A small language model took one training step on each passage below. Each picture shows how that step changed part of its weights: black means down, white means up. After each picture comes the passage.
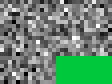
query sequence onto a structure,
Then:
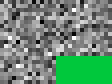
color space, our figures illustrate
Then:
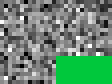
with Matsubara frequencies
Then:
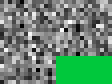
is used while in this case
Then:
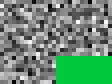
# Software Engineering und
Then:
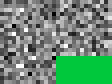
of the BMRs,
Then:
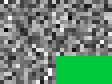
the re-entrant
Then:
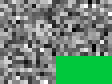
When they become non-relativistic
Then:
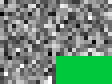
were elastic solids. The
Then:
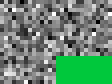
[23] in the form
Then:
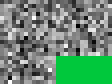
we can approximate its spatial dependence
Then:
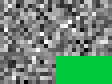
of interstellar conditions. The
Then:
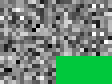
probe the full range of
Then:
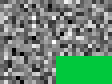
we shall make comments on the
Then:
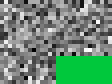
these algorithms until reaching a
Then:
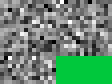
holes in the presence of
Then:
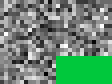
of sparsity, the
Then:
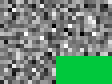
surrounding the Main
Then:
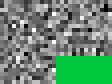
June 2020. These plots
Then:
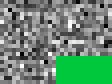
four lines when the field is
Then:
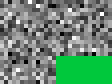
using space-time wave
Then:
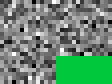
We discuss an optimized process of
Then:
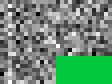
z$ and plot the dependence
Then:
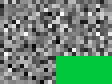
absorption coefficient spectrum computed from
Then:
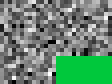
can easily support adaptive question
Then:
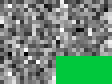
for the two samples. As
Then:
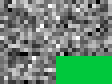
like FCFS. This
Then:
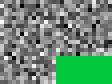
Canadian universities
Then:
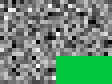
John Doe -
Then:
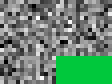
useful in practical determinations of
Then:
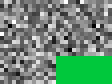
chemical vapor deposition
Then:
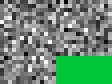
the screen. The
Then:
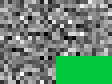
step, which are then
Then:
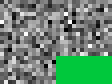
an exponential decay on a scale
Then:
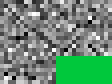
set of $I \times
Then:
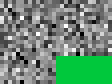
absence of the wave function does
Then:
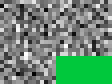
of the BNB has
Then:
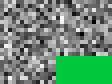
of the non-linear perturbation
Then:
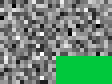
combines both of these
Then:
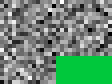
In particular if $k =
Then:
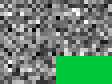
Physics, New York
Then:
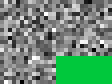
Most of the methods are
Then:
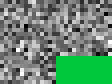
construction. For velocity maps,
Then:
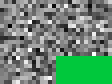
Geetha }
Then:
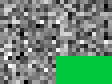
a similar model is given by
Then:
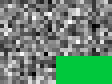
with a 9-tap
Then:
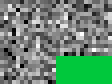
the event lasts longer than
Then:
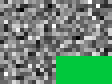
stereo camera
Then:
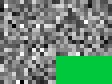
no photon has ever been
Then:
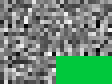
potentials. In particular, the
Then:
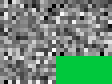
Hamiltonian $H_1 =
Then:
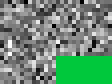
crosses the energy of a
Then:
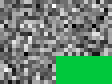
action. These so-called
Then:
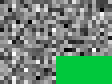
The second work [14]
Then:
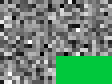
the transfer operators related to the
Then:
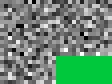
performance is inherently bounded by
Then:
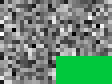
the ease of alignment
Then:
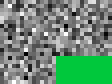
and requiring supersymmetry. The
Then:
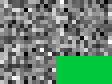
above, is shown in
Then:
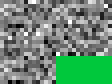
degenerate, whereas they remain degenerate
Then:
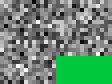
isospin of 1,
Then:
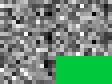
Traulsen, J.\
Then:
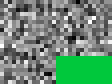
$c^*$ axis and
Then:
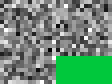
and PC2. .
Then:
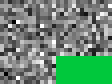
shaded region represents the spectral
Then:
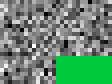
We will see in which particular
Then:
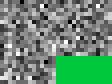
node is the same as the
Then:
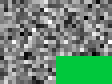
proteins. This approach ensures
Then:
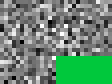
This can castsome
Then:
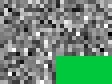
scale $Q_{\rm
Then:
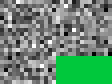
and leads the AF with
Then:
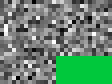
We show that a sequence of
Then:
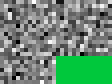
frequencies. While excluding those
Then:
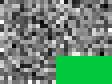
in this study employ a
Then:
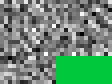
EBL) encodes
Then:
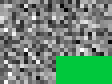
we leverage the knowledge of
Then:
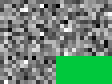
dark showers from decays of
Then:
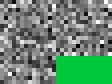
two-leg ladder
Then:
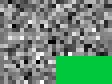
it aims at assessing
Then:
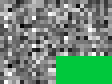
as we are evaluating the
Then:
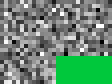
dimensional metric built from the
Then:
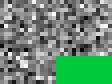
are ten times faster than
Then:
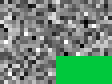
the offshore load together
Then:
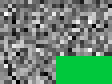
magnification with respect to time
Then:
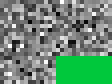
normalise each value by the
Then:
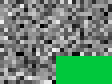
\eeq for some constant
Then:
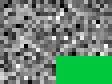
transformed into momentum space
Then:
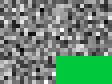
we deposited the
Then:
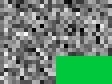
of all effects coming from
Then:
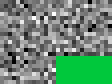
Now by assuming commutativity
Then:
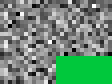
isotropic or involving several jets
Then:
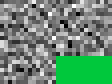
not refer to orthogonal or even
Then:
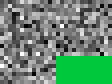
considered 20 different realizations of
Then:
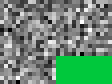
time units. In the first
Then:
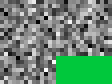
search-based software engineering
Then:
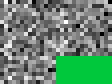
from the invariance of the action
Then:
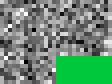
of the SDSS's AGN spectra
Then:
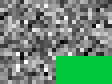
mode of the signal has the
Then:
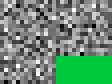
of the full result. It
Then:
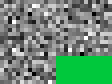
SKA detector. As
